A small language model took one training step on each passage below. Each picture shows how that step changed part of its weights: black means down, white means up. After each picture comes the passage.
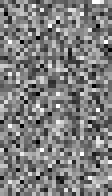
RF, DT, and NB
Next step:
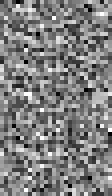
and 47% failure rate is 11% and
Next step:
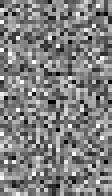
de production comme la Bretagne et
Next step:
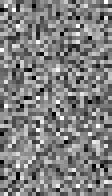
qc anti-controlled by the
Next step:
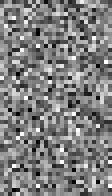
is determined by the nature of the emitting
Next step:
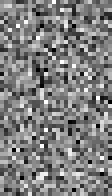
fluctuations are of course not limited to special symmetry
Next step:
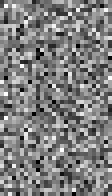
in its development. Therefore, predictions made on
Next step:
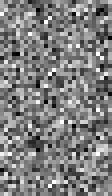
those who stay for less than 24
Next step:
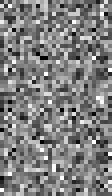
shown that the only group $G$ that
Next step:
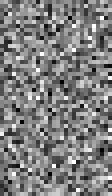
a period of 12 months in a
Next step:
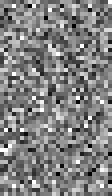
to quadratic- $T$-dependent one at
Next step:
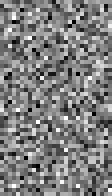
amounts of material. We used about
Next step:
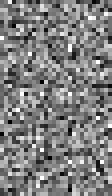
tested range, changing sliding velocity does not
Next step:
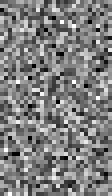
subject of a civil-legal
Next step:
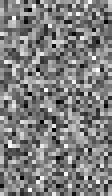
y \arrow[Rightarrow,to
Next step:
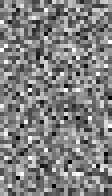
exhibited more excellent heart rate
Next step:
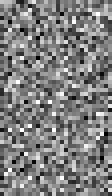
the above equation. Due to the large
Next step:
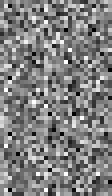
variables motivate students at Far
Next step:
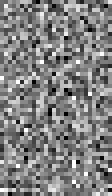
medical intra- abdominal
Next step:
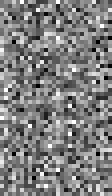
towards English and Filipino as
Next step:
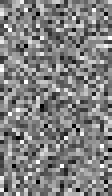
and offline classroom teaching mode are
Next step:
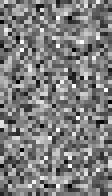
first-principle measurement of
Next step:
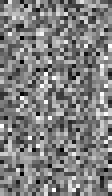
the quantitative description of phenomena, identification of key
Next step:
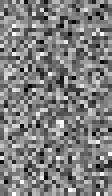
(2DOF) control with
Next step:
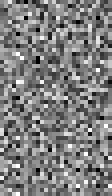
picture (see, e.g.
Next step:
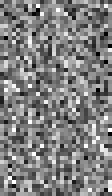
it be possible to extract some interesting
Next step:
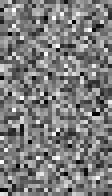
supervised machine learning (ML)
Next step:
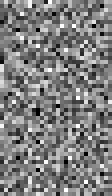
and safety performance perceptions than
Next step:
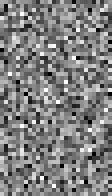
1.1, \end{equation}
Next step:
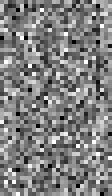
large dust grains that produce gray
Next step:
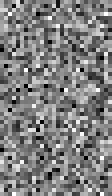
irreducible. \subsection{Connection to
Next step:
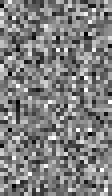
with water and crystallized from
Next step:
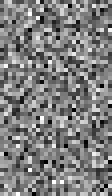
In particular, they can be disjoint.}
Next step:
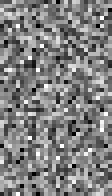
mass function of virialized
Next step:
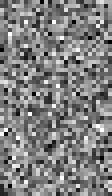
with the \parsec model. This might
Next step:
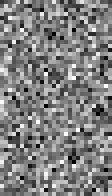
an individual's pattern of thinking and
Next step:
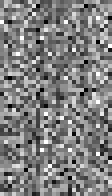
BH is not formed yet, obtained from
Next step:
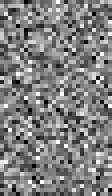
Diffusion.} We consider the equations for
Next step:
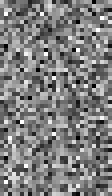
EG acknowledge support from the
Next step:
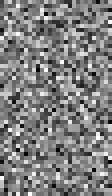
wide range DCO and a small dead
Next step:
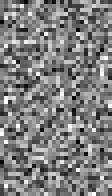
\section{The convergence of eigenfunctions in
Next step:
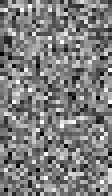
Here, $B_{th}$ is the
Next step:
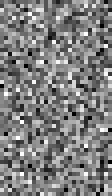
primary-level students. The study has been
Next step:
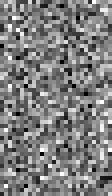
both mass and mass density appear as
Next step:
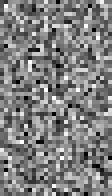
particles} The term long-lived particles
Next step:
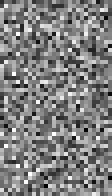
of cancer care, providing patients with the
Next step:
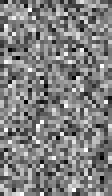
the circuit in which the third peak is
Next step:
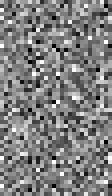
the power of the Sultanate.
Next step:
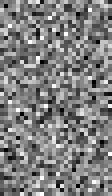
a retarded time $u
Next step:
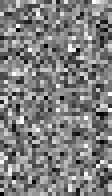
the effects of $\log g$ and possible
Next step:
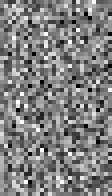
T}, \end{eqnarray*} and
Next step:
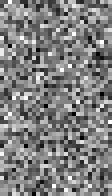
and for the displacement, velocity and acceleration
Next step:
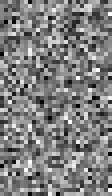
$A(\varphi)$, one can see that
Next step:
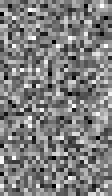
of ~2 wt% of
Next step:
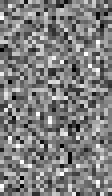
order to study E-ideals of
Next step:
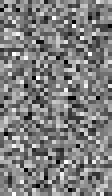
(HCoV) alfa
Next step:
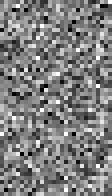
freedom (DOF). The
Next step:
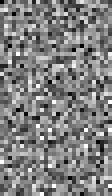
being the physical radius of the star. The
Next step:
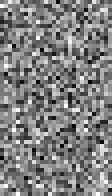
recognize that conceivably it could
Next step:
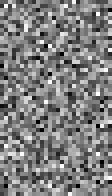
as a standard for lab projects. This particular
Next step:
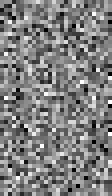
is possible to introduce the operators $$
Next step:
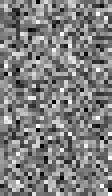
definitions used in the Digital Services
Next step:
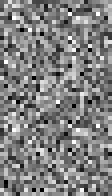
rpm for 20 min to separate all the
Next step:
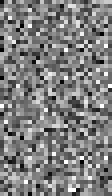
structured synthesis of the conceptual tools
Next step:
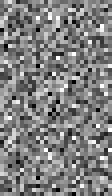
membership and non-membership
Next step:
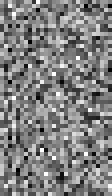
+ \cdots, \end{aligned}
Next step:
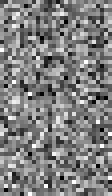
the modern era. This process is
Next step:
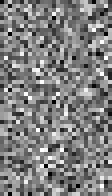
2050 compared to the current level
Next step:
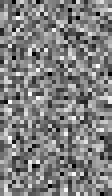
multifunction instruments as reference
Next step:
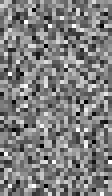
associated risk factors can provide valuable insights
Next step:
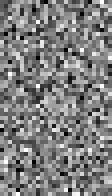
irrigation purposes based on
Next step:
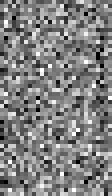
same genus of $M$. \smallskip
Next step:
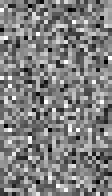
other factors that characterize satellite
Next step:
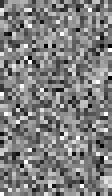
biochemical changes . It also leads to
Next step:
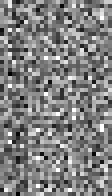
specific entropy distributions and velocity vectors are superposed
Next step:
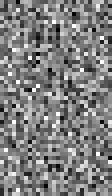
$L$ is Legendrian
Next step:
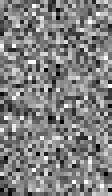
of the cell-decomposition of the
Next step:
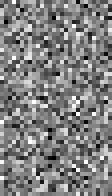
se compose de signes et de
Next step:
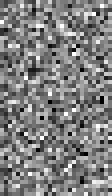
School of Baguio Central
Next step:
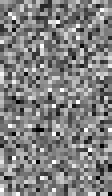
state, and only governs the dynamical approach
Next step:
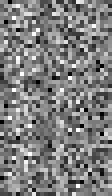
\ghaworkflows. We
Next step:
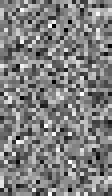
Paris, EHESS –
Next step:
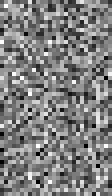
and the other to store information about all
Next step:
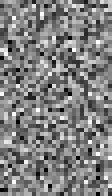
degree: pale green represents the constraint on
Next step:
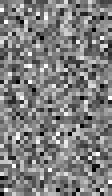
fixed $u\in S(c)$,
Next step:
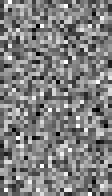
At each time step, each susceptible
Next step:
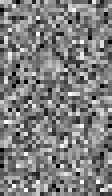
assume that $N\ge1$ since
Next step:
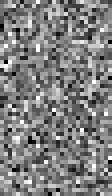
$q$-dependent scaling. We also compare
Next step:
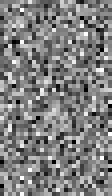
determination. Using the magnetic moments one can easily
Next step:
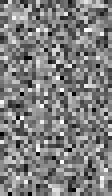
the convolution of the Fourier transform of the
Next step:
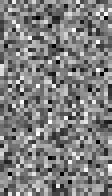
part by Xunta de Galicia
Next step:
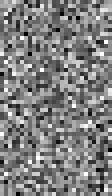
due to position and frequency. Near the
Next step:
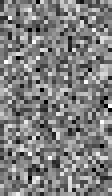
performance metrics which are considered in this paper are
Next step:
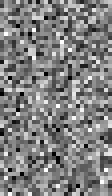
analyzed distribution feature of traffic using Goodness
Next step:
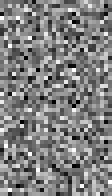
integration of daylight together with
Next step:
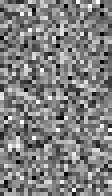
and Consortium Agreement
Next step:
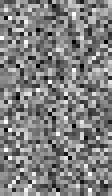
assessment LCI Life cycle
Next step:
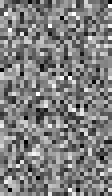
and the LeBail fitting curve.}
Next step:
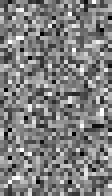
Song, Q. Zheng,
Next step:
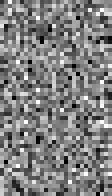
relativity. Maldacena and
